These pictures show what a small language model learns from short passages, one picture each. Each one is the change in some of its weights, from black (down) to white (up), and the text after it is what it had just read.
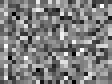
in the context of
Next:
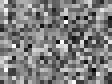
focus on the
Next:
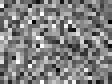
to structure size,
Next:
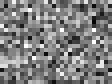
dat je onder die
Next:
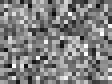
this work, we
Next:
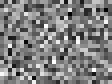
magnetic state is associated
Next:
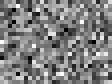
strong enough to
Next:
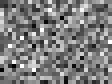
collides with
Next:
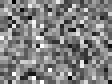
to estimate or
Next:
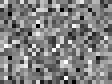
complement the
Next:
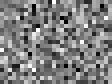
of flight
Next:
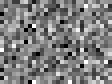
(each pair
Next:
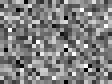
combining the
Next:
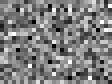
en faveur
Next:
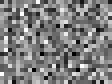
we add the position
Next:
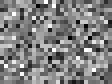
localized memory
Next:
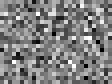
leftmost panel
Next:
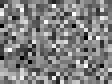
ist es nicht
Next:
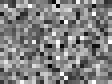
\noindent with
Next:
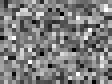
et une heure
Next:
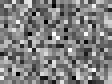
0$ line
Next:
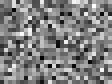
model, and
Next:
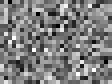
the magnetic field
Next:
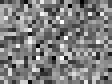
order of several
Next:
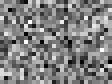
principles density
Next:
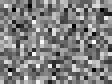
planes, and
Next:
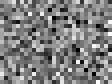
il propose,
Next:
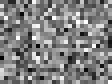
que recoge
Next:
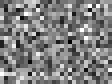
umat Islam
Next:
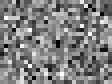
case and find that
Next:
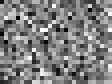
valence and 4
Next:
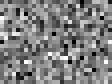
где они
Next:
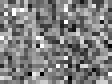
to implement this
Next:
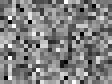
are the relations:
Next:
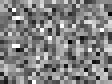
at play in
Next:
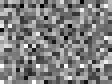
educativos y
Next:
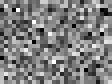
responses based
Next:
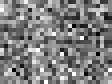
added to the
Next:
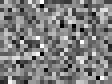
using a combination
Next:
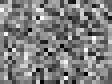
to the string
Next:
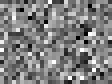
e promoção
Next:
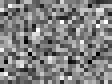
of mixing.
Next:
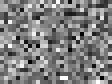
are tuned
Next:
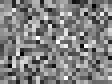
model, we obtain
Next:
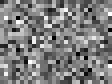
numerically for those
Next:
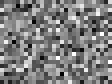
in LEO
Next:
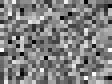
Germany }
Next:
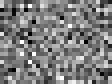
integral representation
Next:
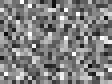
difference arises
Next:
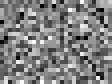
a 1 desde
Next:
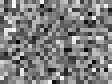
par nombre de
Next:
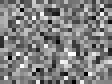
images through the
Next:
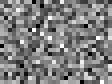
that truncate
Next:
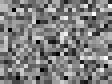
the target
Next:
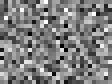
$ \Gamma=
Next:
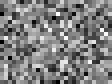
the Association
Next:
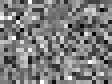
olsa har
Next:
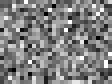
corporal y
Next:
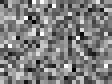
uncertainties are
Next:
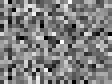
may see only the
